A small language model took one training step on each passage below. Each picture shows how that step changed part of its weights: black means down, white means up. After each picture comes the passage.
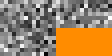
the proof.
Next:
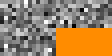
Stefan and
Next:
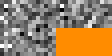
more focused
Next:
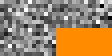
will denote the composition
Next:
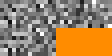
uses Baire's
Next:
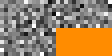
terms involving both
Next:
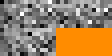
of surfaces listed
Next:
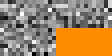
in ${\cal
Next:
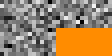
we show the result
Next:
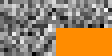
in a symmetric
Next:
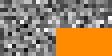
but imposes a
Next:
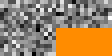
the transformation of a
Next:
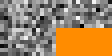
above considerations,
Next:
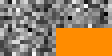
strategy, we first
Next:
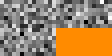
under the action of
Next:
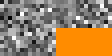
$w \in
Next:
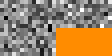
unless there is a
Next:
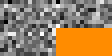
(A) et
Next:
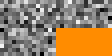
the number of red
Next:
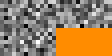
value of loss functions
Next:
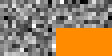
since it is easy
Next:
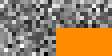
the proof of Lemma
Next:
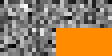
set of equivalence classes
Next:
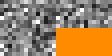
not. Therefore,
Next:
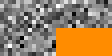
the US
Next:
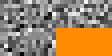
will be on the
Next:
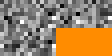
mixing of
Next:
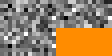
negative result in the
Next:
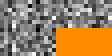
functor is useful.
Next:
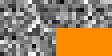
able to indicate at
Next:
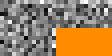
atoms in
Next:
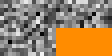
not provide any
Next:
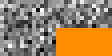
the equator.
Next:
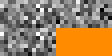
the second part
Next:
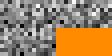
to the flow of
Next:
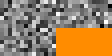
different algebraic properties than
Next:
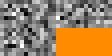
upper bounds.
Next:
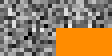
proof of Lemma
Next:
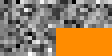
water channel
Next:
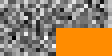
the following properties,
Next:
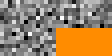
an inequality on the
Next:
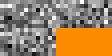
in Fig.
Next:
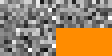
by using a geometric
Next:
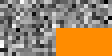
Then we would have
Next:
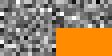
which constitute the
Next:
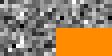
for $\ell
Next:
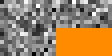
as the set of
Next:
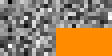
this forward SDE
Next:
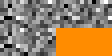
fixed positive integer
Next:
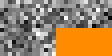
the reconstructed volume
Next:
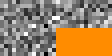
useful local estimates.
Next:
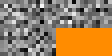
suppressing some
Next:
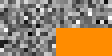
the Conjecture is a
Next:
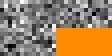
First, assume
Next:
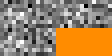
algebraical polynomials,
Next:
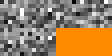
of $\theta$,
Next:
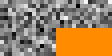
construction following the
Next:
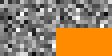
$i$ if
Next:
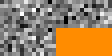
with two notions of
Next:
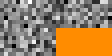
show that edges between
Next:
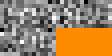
is odd and
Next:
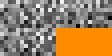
the regularity of the
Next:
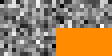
as idealistic and
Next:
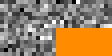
collar of
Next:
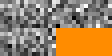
in the context of
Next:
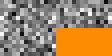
is the following.
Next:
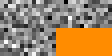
between different species
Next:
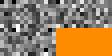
\item Suppose
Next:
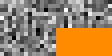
paper. The following
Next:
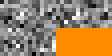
for $X$
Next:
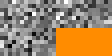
method, respectively.
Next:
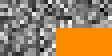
solution operator, for
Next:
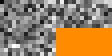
a rank 2 vector
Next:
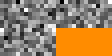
bring the system
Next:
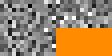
piecewise ${\cal
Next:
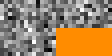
model to that of
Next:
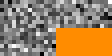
concept of the directed
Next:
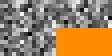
The orders of
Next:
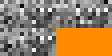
of the above with
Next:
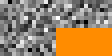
this action.
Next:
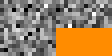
principal submatrix of
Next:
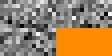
on the complex half
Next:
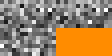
of the background
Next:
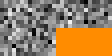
same equivalence class,
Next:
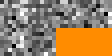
where $\#
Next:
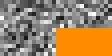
operator algebras. The
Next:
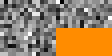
emphasize that
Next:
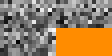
of left continuous
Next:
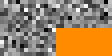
a domain), we
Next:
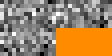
is unconditionally
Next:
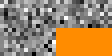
that preserves the symplectic
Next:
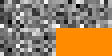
\it On finitely
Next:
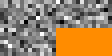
an approximate optimal switching
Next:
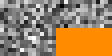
the offline
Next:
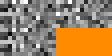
best possible remaining term
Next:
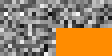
translating along its
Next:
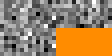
and writes that
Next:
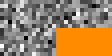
When $m
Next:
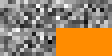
the new method.
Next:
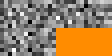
cyclic group.}
